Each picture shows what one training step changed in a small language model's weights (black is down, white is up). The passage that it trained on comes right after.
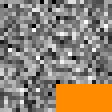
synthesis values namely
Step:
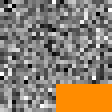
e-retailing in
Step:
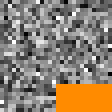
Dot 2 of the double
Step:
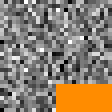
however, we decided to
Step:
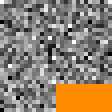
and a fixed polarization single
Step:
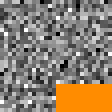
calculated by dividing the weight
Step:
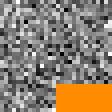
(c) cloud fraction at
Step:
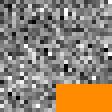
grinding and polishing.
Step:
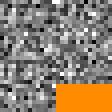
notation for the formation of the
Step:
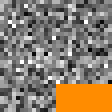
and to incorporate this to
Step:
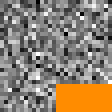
The condition that $p$ be a
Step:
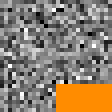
were considered the important factors that
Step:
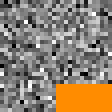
world averages are obtained from
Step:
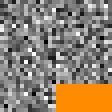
Those methods are reliable but
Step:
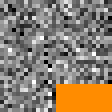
the energetic nuances
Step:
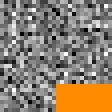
is a very common reproductive
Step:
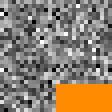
selfconsistent by itself
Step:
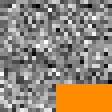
see that the spectrum is continuous and
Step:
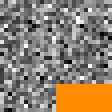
$SU(3)$ analogues
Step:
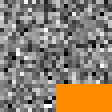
the simulation has been carried out
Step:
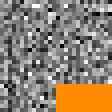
In the case that $\om \notin
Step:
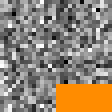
the author. We would also like to
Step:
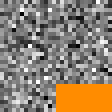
such a black hole is
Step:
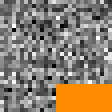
and the presence of predictive
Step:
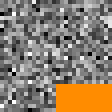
FOG Olumide
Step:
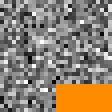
set of rational points on K3
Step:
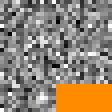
the K-theory of the ring
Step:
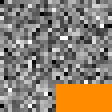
\,\Gamma({ \textstyle
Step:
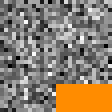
of Mathematics \\
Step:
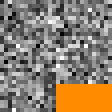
ulcer was slightly
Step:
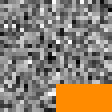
the prediction models by improving
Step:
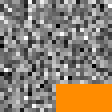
creating a responsive learning
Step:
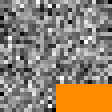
density in ceramic ion
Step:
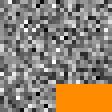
the Fourier transform in the second
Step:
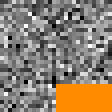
space information in SQL Server
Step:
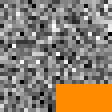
type-II superconductors
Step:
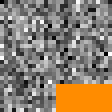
the finite-sample performance can
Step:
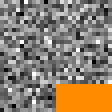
as an extension of $\Delta
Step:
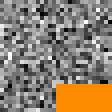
contains 71 resources and is
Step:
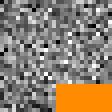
sarcopenia and
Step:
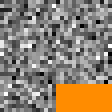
Cedex, France}\\
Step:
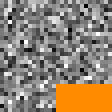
+: positive Introduction One of
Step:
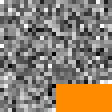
or more after hospital
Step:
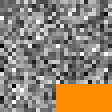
affect the achievement
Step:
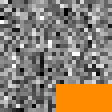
lowest value, respectively. The
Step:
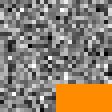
Automotive Lightweight
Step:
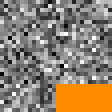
successfully adapts
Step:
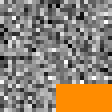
application time), amount,
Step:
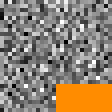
common Fixed point problem,
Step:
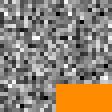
of STEP account from
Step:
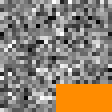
consideration of adversarial
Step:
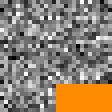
the proposed ITR technique
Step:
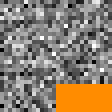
that the relativistic nucleon
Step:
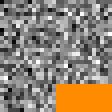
edema, there was observed a
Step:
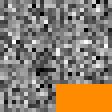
toy example of the free
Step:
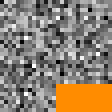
annealing laws for
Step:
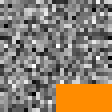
to the number of eigenvalues
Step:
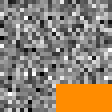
from the research training group GRK
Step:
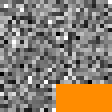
random variables, for all $1
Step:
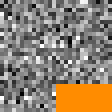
– Takoradi,
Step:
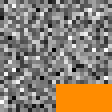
substantially lower TC than their
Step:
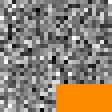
correlations:} We
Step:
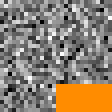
An explicit derivation can be found
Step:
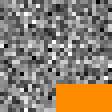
for the purposes of this
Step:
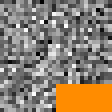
the injection machine but also
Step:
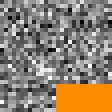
various aspects of the
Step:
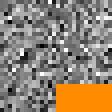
= \begin{bmatrix} 1 \\
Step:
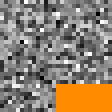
the positive rapidity region and
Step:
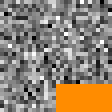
the coexistence of solutions.
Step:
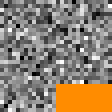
Lack of maturity on
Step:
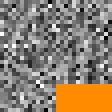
for all SDC variants using
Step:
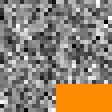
numerical constants specified
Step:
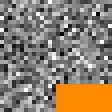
Transient Thermal
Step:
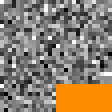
density polarization by shifting the
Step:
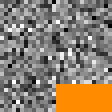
(node MCU) and
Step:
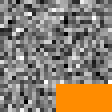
Improve public
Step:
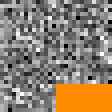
a non-invasive method of
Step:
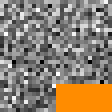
initial attempts with
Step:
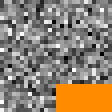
LMXB and the systems with
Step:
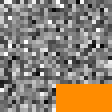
locking can be seen in
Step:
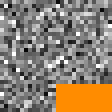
investigating the type of
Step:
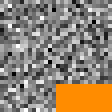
can flexibly fit into
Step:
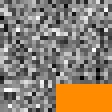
microrings sit on a
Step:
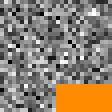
manufacturing processes or
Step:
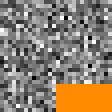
bias in financial
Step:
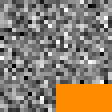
associated Langevin or
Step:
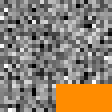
*Journal of accounting
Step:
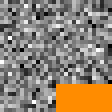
$\tau$ of $\mathcal{L}$
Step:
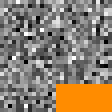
quaternionic ball
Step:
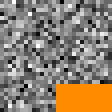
that $m\geq2n$, we
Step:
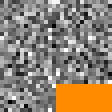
not recognize Kosovo
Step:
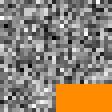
the eigenvalue $\lambda =
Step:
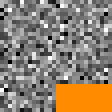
z}$. It is preferred to
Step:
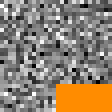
to the former paradigm is
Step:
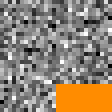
\caption{$b_q$ and
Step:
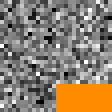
the capillaries at the flow
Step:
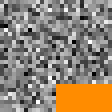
to a value as large as 3 even at
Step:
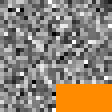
lower the pH value and promote
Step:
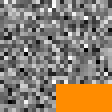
\forall a,b\in
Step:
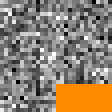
The class of $\psi (u)$, for
